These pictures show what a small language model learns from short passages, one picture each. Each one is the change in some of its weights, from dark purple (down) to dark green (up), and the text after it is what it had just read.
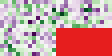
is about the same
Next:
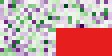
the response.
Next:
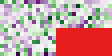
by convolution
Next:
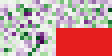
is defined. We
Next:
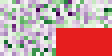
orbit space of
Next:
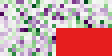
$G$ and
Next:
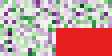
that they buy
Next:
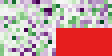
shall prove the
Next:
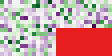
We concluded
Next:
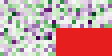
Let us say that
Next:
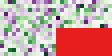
have been issued
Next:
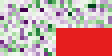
Fish and
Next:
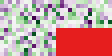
distance of an element
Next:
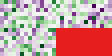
phase shift
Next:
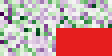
Score 1
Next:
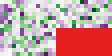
each region and then
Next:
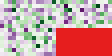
protective against various
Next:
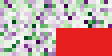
Review statement.
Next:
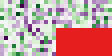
in foreign
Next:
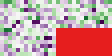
\) with almost
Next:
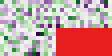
in view of
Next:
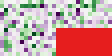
Of the
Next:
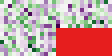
the first part of
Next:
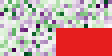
This complete the proof
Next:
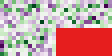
for this study is
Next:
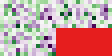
\indent If
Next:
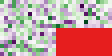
the stimulation
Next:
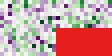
a significant public health
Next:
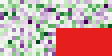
It is clear that
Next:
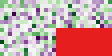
holes in
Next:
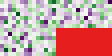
her command
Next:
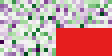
and high UE
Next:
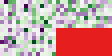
and recurrent
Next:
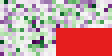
only requires to
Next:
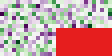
particles, the
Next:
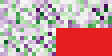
generation of
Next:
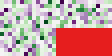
connected. We will
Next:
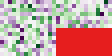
during this multiple
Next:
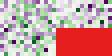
of determinination of
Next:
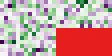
the HHS
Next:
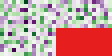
clarify the
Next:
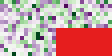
and the optimality
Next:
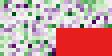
\, \langle
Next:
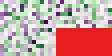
The counting area
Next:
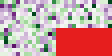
systems, so Proposition
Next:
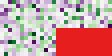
developing countries,
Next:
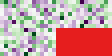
also on the
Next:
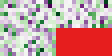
carries the induced
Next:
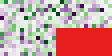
algorithm for computing
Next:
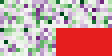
torque to
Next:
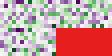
$10$ classes
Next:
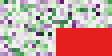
was added.
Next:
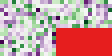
for better job
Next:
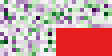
corresponding years with
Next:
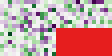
frame of
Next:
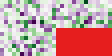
$\omega$ with
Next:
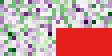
in mind we
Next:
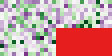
of food
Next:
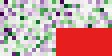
molecular weight
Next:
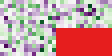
the liver is
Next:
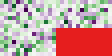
bounded from above by
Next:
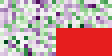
feature of
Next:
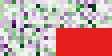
macron in
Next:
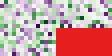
et al.,
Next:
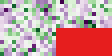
essential SCC,
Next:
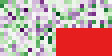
brings together
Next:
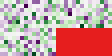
equivalence of conditions
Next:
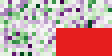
stool, -
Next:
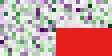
area of less than
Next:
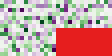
create a
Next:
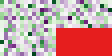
tens of
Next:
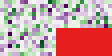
a fierce
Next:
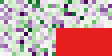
$ and it holds
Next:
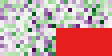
an ${\cal
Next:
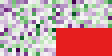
elements, which cover
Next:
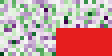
in {\bf
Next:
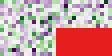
by all the basis
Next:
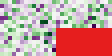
time step and
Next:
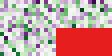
of Forest
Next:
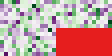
and we follow exactly
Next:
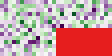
of 50 years
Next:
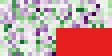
can conclude.
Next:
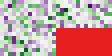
the mapping
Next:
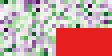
present argument. Let
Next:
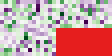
variable. Its
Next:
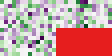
the relative performance of
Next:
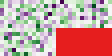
that share an
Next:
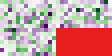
implied by
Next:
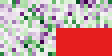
and use them for
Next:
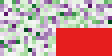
and more efficiency in
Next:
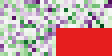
of this approach is
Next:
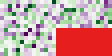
where time is seen
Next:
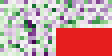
mean of the set
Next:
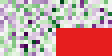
is suspected
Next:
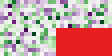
it can be obtained
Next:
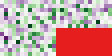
patients were operated
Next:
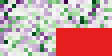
singular initial data
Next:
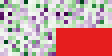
A choice of
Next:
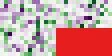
exists a weak solution
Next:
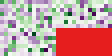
in deciding
